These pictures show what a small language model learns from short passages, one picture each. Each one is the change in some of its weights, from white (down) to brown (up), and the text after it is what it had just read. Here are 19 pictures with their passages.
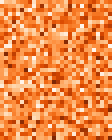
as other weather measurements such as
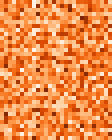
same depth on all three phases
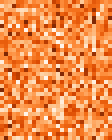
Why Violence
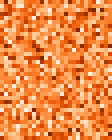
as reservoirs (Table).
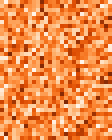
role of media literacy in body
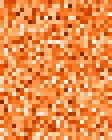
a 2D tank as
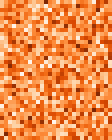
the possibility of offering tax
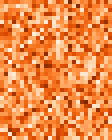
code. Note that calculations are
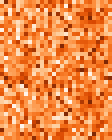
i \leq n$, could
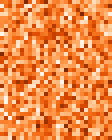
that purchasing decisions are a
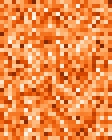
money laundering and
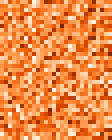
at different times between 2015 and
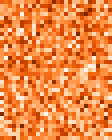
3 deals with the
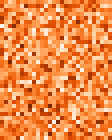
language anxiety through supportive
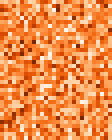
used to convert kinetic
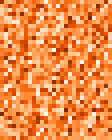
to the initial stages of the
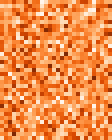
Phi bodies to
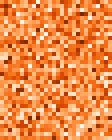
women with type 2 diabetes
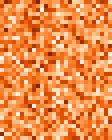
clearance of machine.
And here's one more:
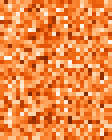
high relational and financial
